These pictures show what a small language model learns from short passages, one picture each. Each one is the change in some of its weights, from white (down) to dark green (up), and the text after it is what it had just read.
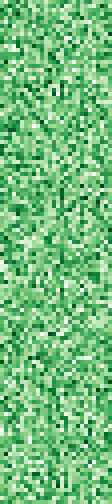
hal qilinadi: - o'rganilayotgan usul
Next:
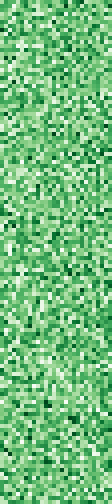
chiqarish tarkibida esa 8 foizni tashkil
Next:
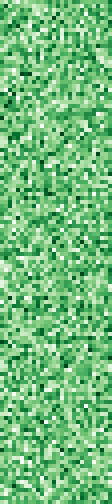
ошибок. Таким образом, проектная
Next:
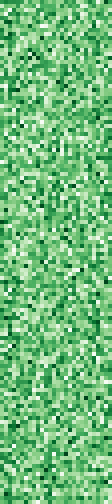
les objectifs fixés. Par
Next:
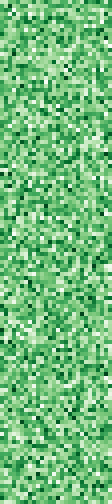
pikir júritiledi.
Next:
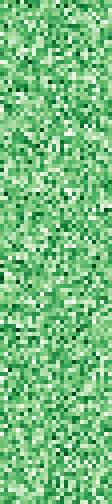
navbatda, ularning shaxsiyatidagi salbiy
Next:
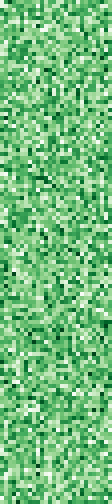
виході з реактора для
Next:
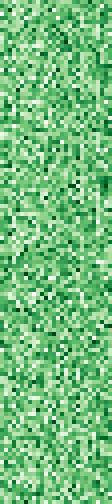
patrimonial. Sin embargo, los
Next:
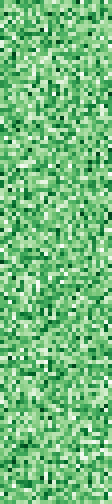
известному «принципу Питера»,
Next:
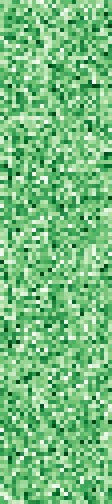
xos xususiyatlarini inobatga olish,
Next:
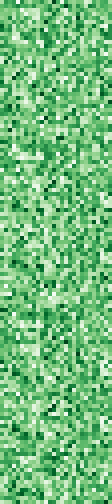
of physical, psychological and social
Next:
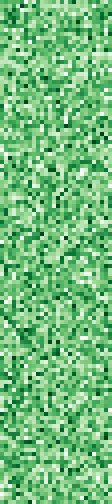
кенг тарқалган Кубровия
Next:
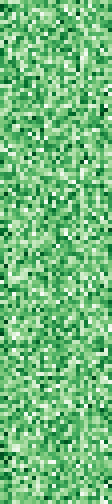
мероприятий по изучению
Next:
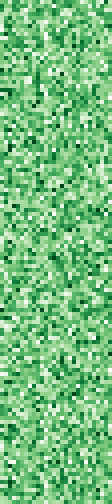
mga salita ay naging mahalagang
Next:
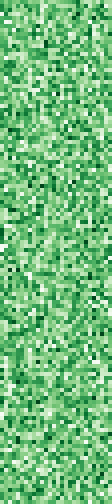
pemilihan jenis *base
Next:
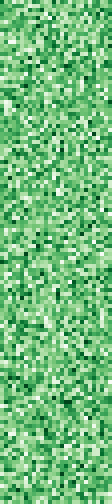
Lovatto (2020) esclarecem
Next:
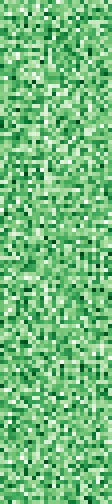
восстановление. 2. Возможности
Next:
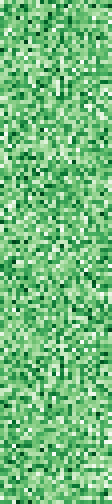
ресурсов; проведение исследования. О. В.
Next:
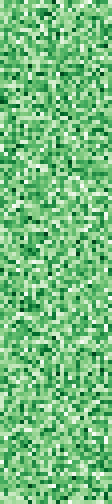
рішень і підвищують
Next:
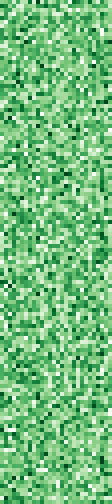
арбитражном законодательстве
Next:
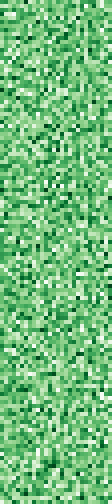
без переводная передача, калькирование,
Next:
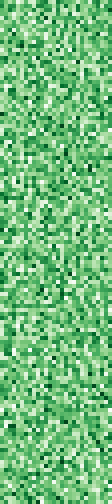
de las aves es su influencia de diversas
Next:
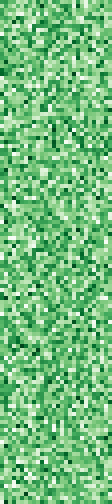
y, finalmente, Internet y brecha
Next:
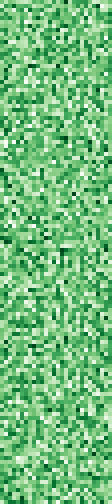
material turini alohida xaritada,
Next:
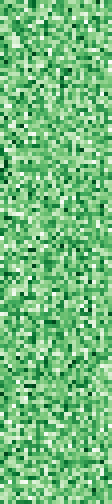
são percebidas como verdadeiras, mostra
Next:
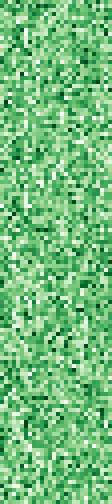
ЯИМнинг 45-50 фоизига
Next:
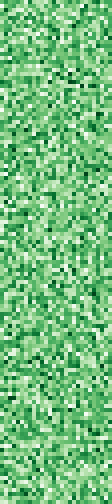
факт в элемент художественной структуры». Это
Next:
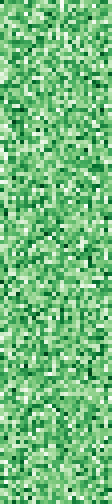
через координаты вершин
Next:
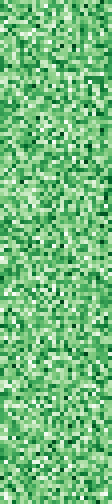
ce dernier soit régularisé,
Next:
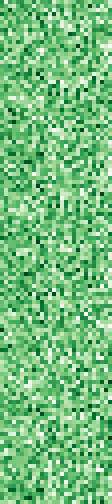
DE PROFESSORES DO
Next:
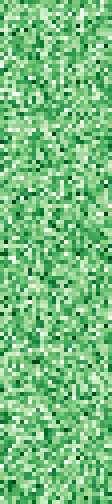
untuk tingkat efektivitas layanan
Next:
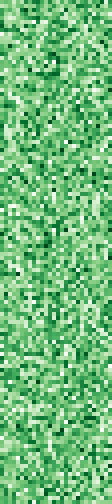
organize and grow olive groves.
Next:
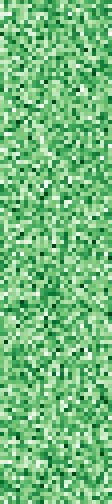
zmierzając do odnowienia
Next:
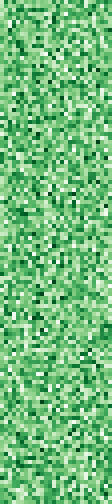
yondashuvda ayolning o'rni
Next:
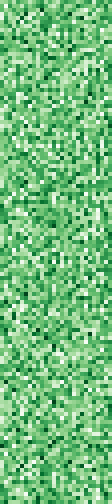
القاهرة ، مصر ،
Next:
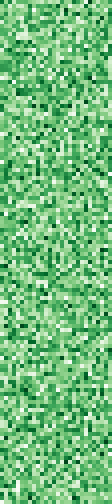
которой реакция нейтрализации
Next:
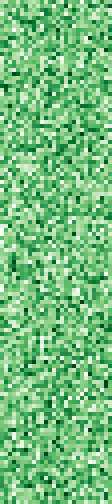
М.І., Перехрестенко
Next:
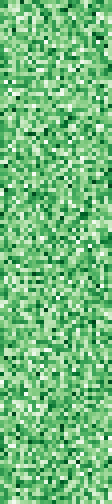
controle dos sintomas da SOP, como
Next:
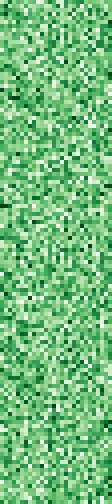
professor (O'zbekiston) Yuldasheva
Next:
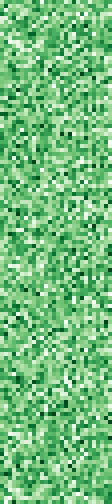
1989 yilda CERN xodimi
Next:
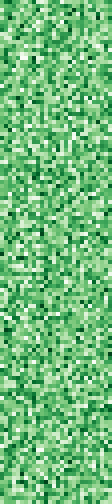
– o'zi boshqaradigan demokratik
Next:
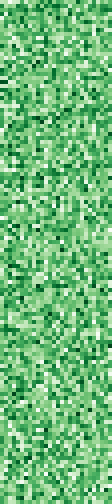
madrasasida bir hujrasi
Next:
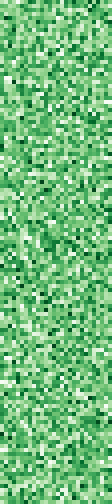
nei governi locali,²⁰ e
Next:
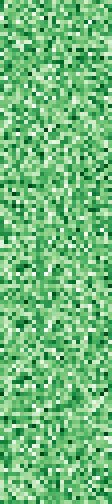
yeso, son los diámetros
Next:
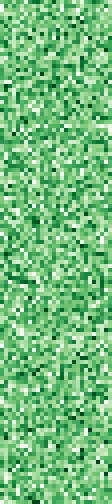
окремих абзаці;
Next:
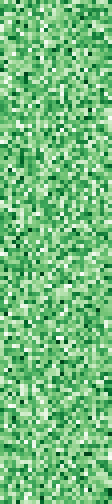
va iste'dodga, balki puxta
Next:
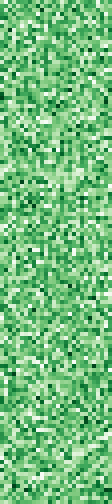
как начнут функционировать такие
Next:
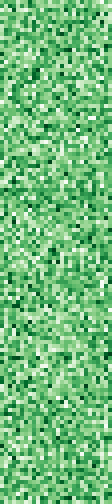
более подробно раскрывается в
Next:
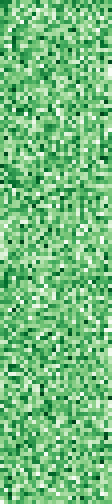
тенденции ТОиР.
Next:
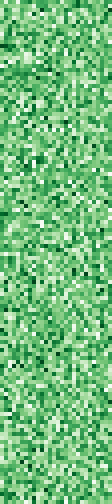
para cobrar do setor público e
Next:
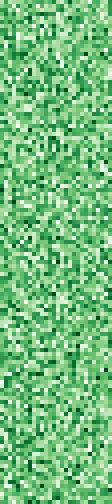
инициативи между SCIP
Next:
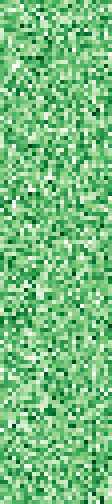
elementos que possam tê-la tornado
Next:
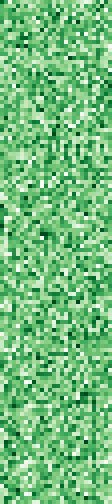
in Regional Science*, 41(2),
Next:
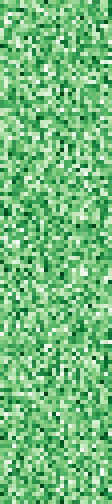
Dies änderte sich in den
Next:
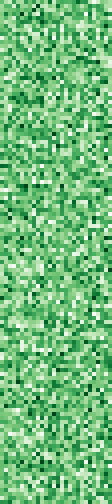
TAYYORLASH Mardonqulov
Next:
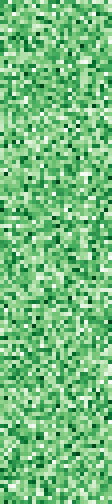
primary education process. The STEAM approach
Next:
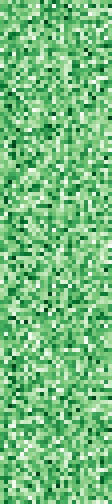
с. 15. Шанский Н.М.
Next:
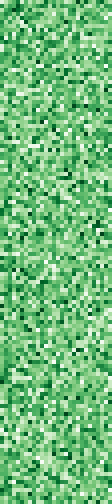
sistema de protección de ladera se
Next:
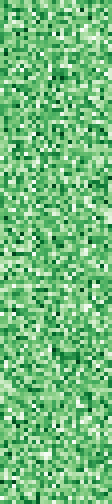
que puede hablarse y evaluarse este hecho
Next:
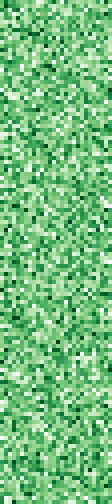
beginning of the 20th century.
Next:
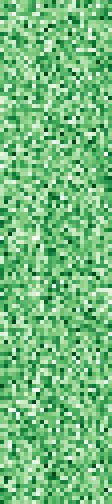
por las mismas. Sin embargo, lo
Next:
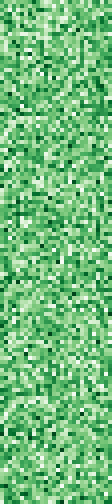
muito desses direitos não eram efetivados
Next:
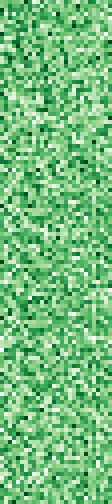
Geometriya 1-qism, T.
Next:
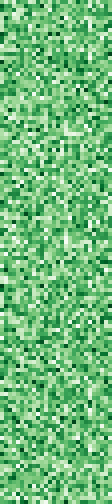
ko‘ramiz. U bu voqealar
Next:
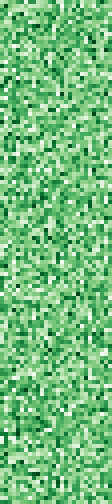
перед его вершиной; ячейка
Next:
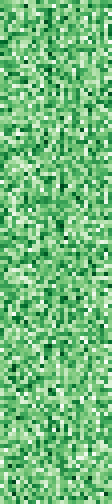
С.А. Зубков Проведен
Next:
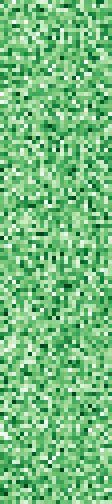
её приспешников”, ображають
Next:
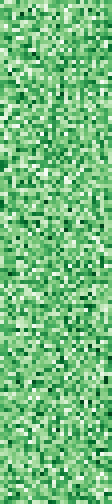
Ushbu yuqorida sanab o'tilgan omillar
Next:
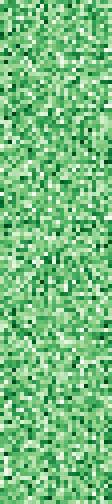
их адаптации к новым культурным и
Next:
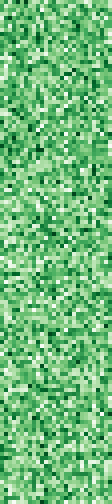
praktik, dan implementasi manajemen
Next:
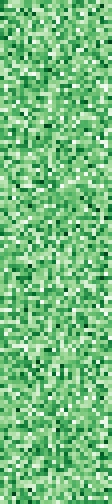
в течение 3 дней до операции в
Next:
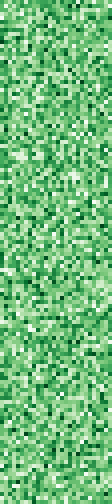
y/o a ayudarles en la
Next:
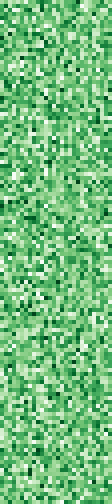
blocos e por possuir várias
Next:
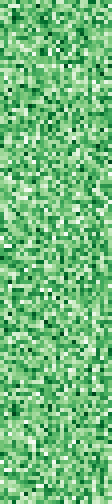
tómendegishe túsinik
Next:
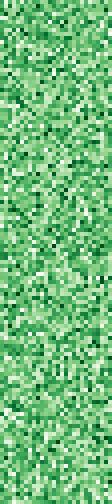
beriledi hám sud onı
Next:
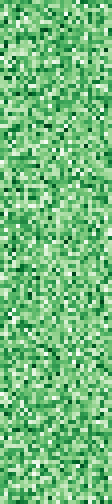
молодого дослідника справив
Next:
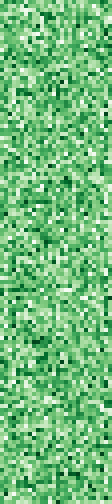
у близьких за типом
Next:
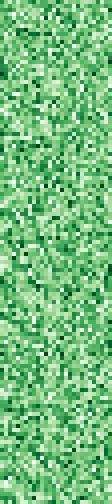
Refuerzo del contenido de los
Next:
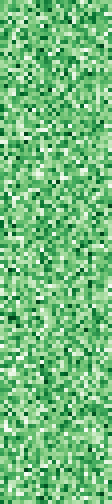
dapat memberikan dampak positif pada
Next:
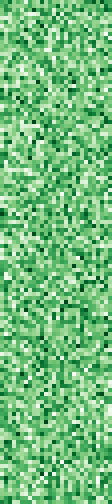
el 15,8% elevado y el
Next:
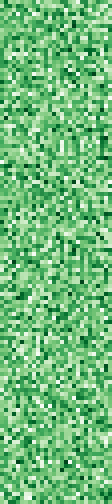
давнюю историю и восходящее к
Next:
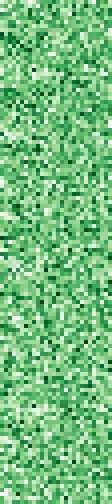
werd gevolgd door een
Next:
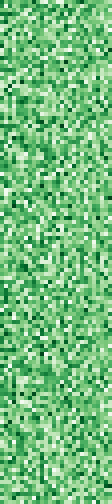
mashg'ulotlari, darsdan tashqari
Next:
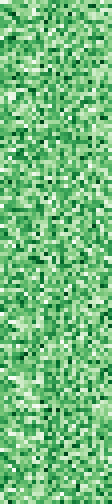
S. Ashurov, E. A.
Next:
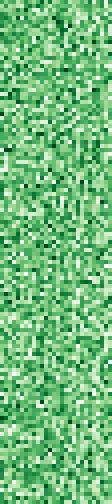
for the national avrovyx tissue
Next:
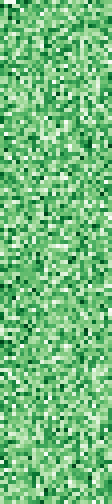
uji hipotesis diperoleh
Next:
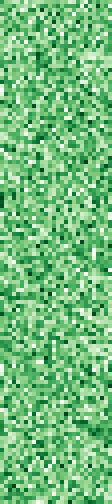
2021. datos sin publicar. intentos de
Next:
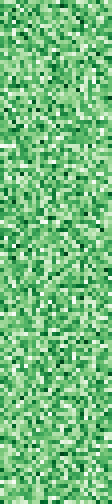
lebih mudah, sehingga metode
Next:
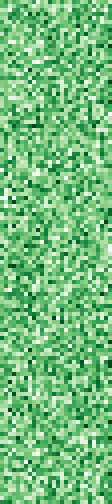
ugli FEATURES OF SOME
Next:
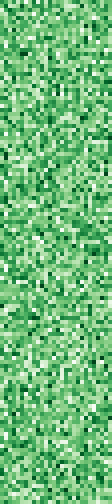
таргетированного маркетинга:
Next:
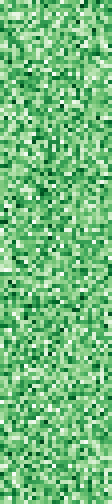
conceptului de dezvoltare durabilă, care
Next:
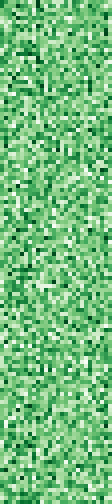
содержание органического углерода в
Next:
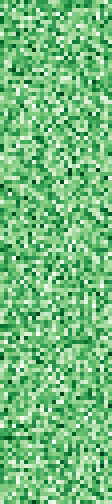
ha servido para parar la caída
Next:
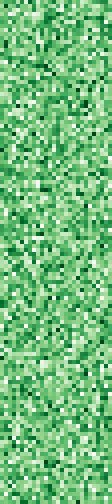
результати, період та параметр,
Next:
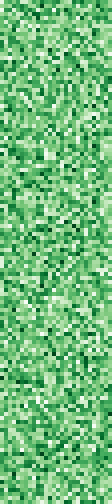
family Zingiberaceae,
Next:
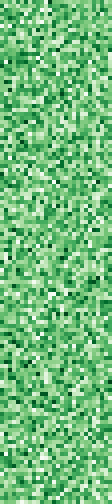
memiliki sedikit sekali
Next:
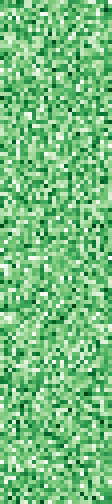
marco legal do saneamento (Lei nº
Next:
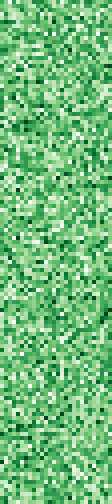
um currículo que promova a justiça social
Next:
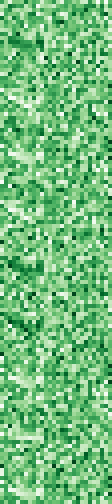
Y., Deng J., Geng Y.,
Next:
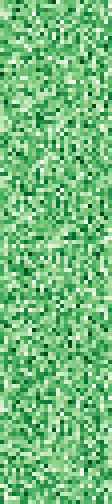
әдістерге ерекше
